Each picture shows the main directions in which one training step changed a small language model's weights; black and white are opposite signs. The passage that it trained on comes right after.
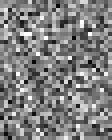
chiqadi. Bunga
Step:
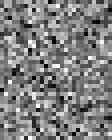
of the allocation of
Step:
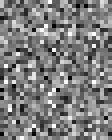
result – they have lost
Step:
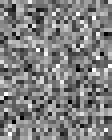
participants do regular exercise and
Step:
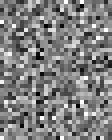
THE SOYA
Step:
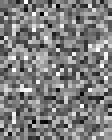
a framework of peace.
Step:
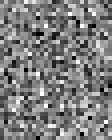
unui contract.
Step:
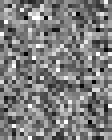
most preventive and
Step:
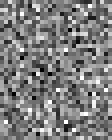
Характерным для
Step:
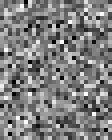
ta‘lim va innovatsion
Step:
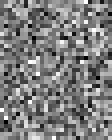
will both positively affect the
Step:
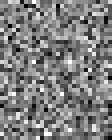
pelayanan, dan
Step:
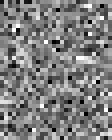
modernizatsiya qilish, amalga
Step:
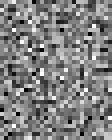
popular in Europe. Their
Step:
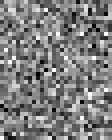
Система при
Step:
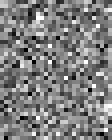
Guest #HV
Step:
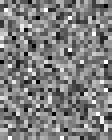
the Russian Federation
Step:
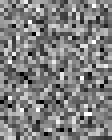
and improves consumer
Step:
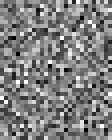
mais instrucional e
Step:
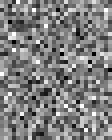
contrôleur de
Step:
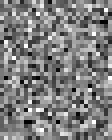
performers were London
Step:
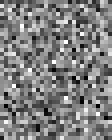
meeting with the researchers
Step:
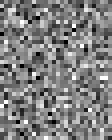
protect the skin against
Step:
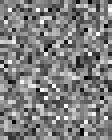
системы, её
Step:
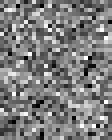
irrigation should be
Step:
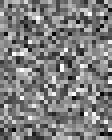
head of the prison
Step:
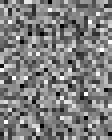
sumber lainnya dengan
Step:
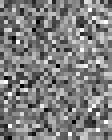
series—in his signature
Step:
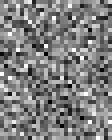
war are evolving and
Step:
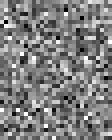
able or willing to take
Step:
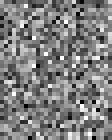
much lesser effect on the
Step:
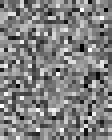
o'qituv metodikasi
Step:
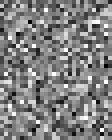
inflammation, and
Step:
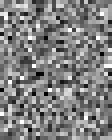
association engage?
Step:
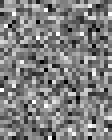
Симаева //
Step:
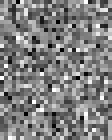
white LED's application
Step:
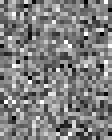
LoGov identifies,
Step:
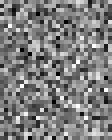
level set evolution is a
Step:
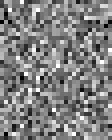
таъминлаш ҳар
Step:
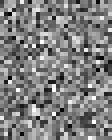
суммарные или
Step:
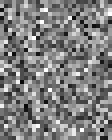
recognition technology advances,
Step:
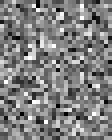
istaklarini bajo
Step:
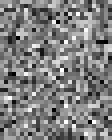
all specific information and/or
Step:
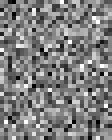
aurata* y
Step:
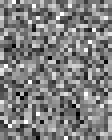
(iii) the decrease
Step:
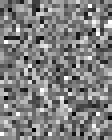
сигнала и
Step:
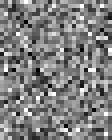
optimum predictor of length
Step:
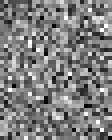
bo'ladi, keyin
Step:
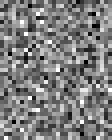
current continuity restrictions on
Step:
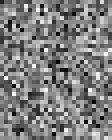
для оценивания
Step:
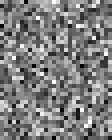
and comfort by reducing
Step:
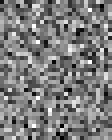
smart qishloq,
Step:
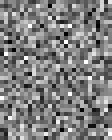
petróleo da
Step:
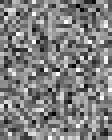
exposure of tooth structure
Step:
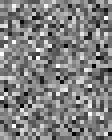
has undergone an
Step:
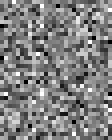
were calculated as fresh
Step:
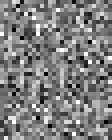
kanseri tanısı
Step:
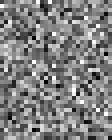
de Ingeniería de
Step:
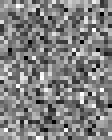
with various electron beam
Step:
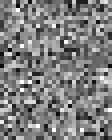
Prospectively, those
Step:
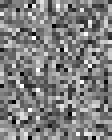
and Spanish research on
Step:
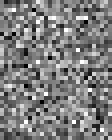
Statistics Modelling:
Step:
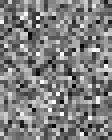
to her father.
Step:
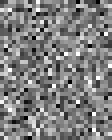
проекта можно
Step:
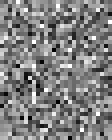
= Restricted to other
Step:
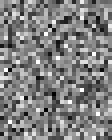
Az amerikaiak
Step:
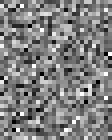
Het dossier
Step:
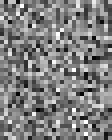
los participantes reportaron
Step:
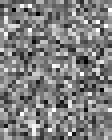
die, welke een
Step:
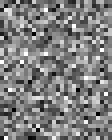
the hospital settings,
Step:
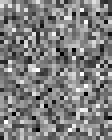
say that, the impact of
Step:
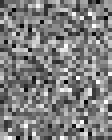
model access (API),
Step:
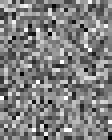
máis deste
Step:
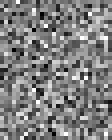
no llegan a
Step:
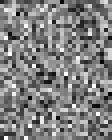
protein with higher degree of conservation
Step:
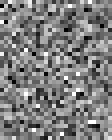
Mexican population;
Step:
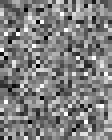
C-S-H gel
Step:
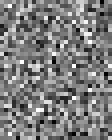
are expected for a higher scale
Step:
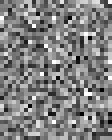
culture of institutions restricts
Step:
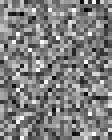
darrers anys es
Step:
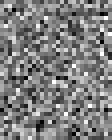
feels sorry for
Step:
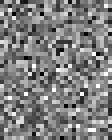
das exportações é
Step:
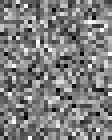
in Paris and on the
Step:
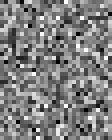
6. Kegiatan
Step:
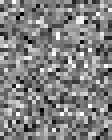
sohalarida tub
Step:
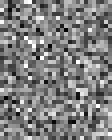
Rural Population of
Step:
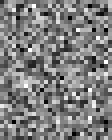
puede utilizar es el uso
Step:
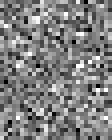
выделения особого
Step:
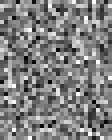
critical limit the class P available
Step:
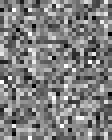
As cure progresses and
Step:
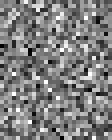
ai depositi un
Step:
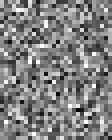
O'quvchilarning bilim va
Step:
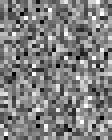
форте 1,5
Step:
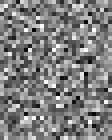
nitric oxide,
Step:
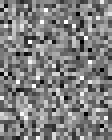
groups or organizations.
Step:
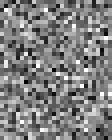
the settlement of the
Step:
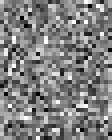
testing. - Automating
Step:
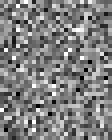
an attention layer. The experiments
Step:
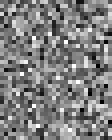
servidor, lo
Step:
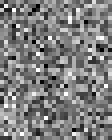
20nm, has been
